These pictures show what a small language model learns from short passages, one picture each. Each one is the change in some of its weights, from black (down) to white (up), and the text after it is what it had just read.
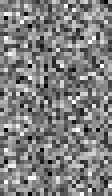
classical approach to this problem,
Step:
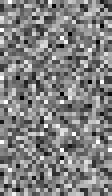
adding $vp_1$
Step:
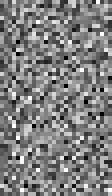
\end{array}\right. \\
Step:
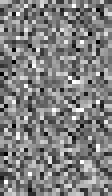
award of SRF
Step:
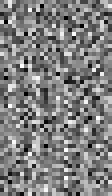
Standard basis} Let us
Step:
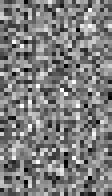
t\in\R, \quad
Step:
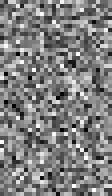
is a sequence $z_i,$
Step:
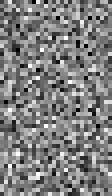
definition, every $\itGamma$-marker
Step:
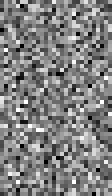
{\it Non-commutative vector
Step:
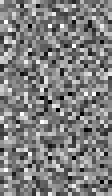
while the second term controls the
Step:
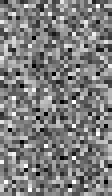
of isolated vertices in
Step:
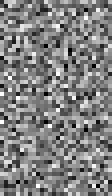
The existence and uniqueness of
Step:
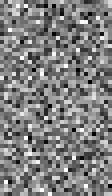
such that for small $\ve$,
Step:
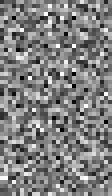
Then it is easy to see that
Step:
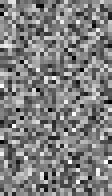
that \ref{P5} is
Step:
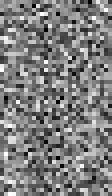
points of the curve then correspond to
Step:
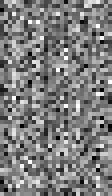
\rangle $$ and $$ H=\langle
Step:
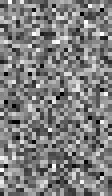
know $T_i$ with
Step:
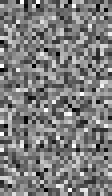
of Iowa\\ Department
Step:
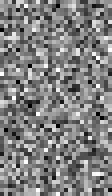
$s_i^{\pm}$ such that
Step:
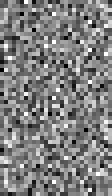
that $\hbd_\dt$ satisfies
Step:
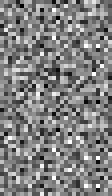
linear differential operator problems
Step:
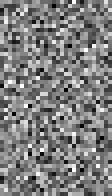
definition one lets the labels be
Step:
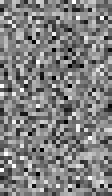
compatible with $\varphi$. Fix
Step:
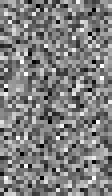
dense in the space of continuous functions on
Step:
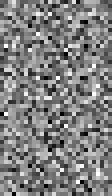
two of the equations (\ref{split
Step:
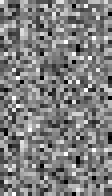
that \[ \IOmp
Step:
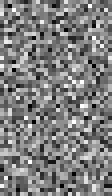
with the network structure. Recall
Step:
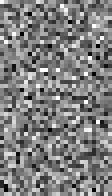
central curve from first
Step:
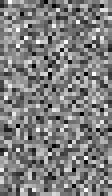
such that only the normal component of
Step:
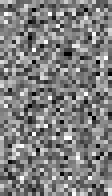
the spatial coordinates,
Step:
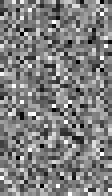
\qed \subsection{Multipoint
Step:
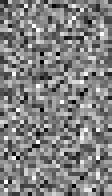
would be an alternative).
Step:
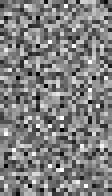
too weak, as the following proposition
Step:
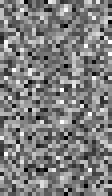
= 1\otimes 1$ if and only
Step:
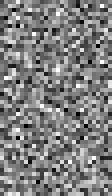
sets of $H_t$ defines
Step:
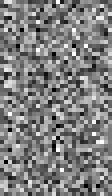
term in the expansion
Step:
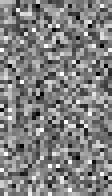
loop $\ga_{ci}$ from
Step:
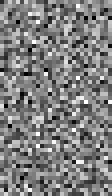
So, we have \begin{align*}
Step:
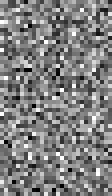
W$^*$-amenable iff
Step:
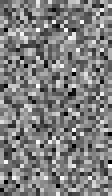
$ is closed. \end{proof}
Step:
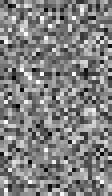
findings are not solely a
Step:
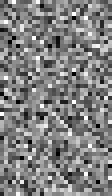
is finite and $n$ is a
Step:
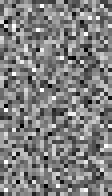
conjectured, but not
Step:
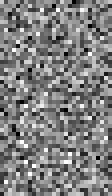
a triples $({\cal
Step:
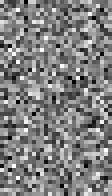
exponentiables. Si
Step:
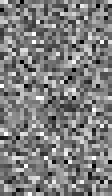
and $B$ indicate the two
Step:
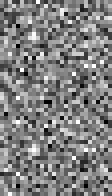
The problem has a longer
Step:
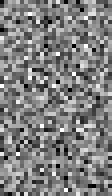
we can find a function $g$ on
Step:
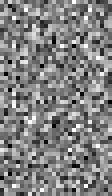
is {\em trivial} if it is
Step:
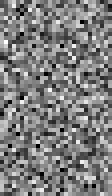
similar. The argument is by induction
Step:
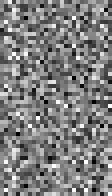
and assume that $h$ satisfies all the
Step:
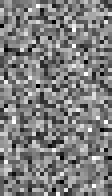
following corollary. We remark that,
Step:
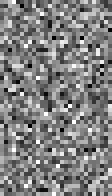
4$. The smooth variety
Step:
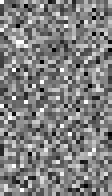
^\phi$} In the case where
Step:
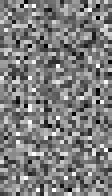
Yang, Zhuoran and
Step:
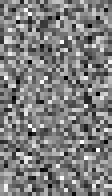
Section 4 we obtain the spectral decomposition
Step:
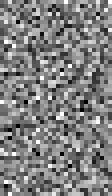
wide range of exponential
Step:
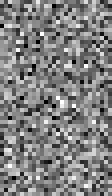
one additional evaluation. It
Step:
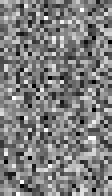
finish this section with a final
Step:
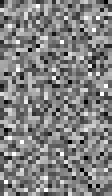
summation formulas for the orthogonal polynomials
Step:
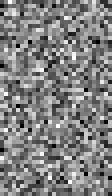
that $M_1 \cap
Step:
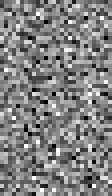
equal to the cycle length
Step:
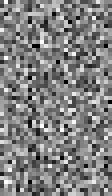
strictement positif et
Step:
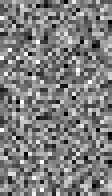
\end{equation} where $\widehat
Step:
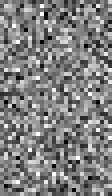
adjoint system \Adj\
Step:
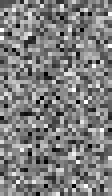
We can put at least one
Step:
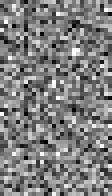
such that $P\har G$
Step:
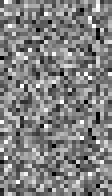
mobility-awareness when
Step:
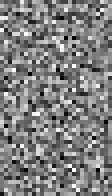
factor before blowing up.
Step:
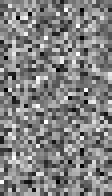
functors $F:G \rightarrow
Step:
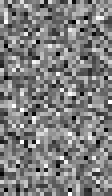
k}$-action coming from the
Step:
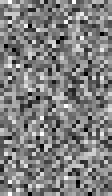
induction on $\ell_i$, for
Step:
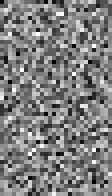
may be formulated in the following theorem.
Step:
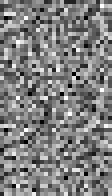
applications\\ to partial
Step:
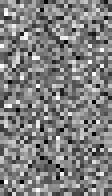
type represented by a given plat.
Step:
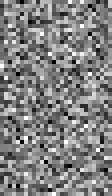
present numerical scheme.
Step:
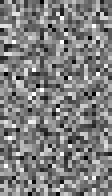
problem consists of the following
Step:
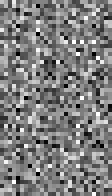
\ref{rmt} the
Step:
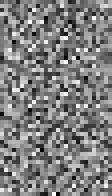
exists and decays at infinity
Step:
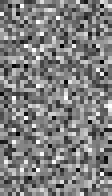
(a)}. This is equivalent to the
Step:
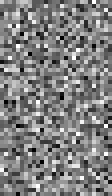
that if each arc of the directed
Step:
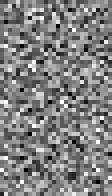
group, and therefore $S$ is
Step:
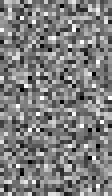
secondary branch of periodic
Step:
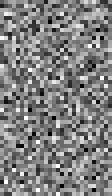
to obtain the normal form of a given
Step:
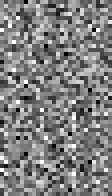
for $H$ a degree $2$
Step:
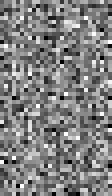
\simeq \gamma':
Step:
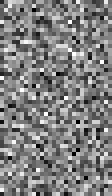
of Mathematical Sciences,
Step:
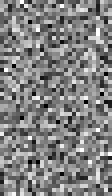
rank one persymmetric matrices
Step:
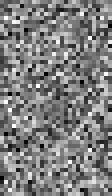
a + \epsilon b} =
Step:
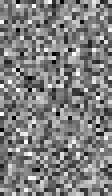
$\meanR$ against
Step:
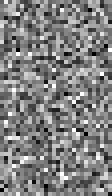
choose a crease to label
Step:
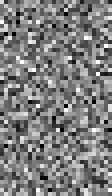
Appendix, we recall some
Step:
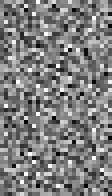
(3.14) converges since
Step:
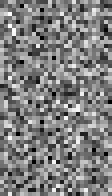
weak version of the game is
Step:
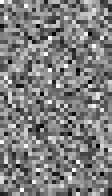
reading $\alpha.$ More
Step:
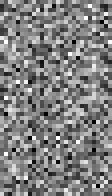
an extension of the class of
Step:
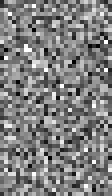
flow and energy equations under the
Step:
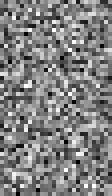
three \emph{FQ}
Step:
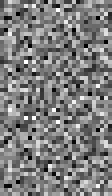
simple and explicit exposition of the
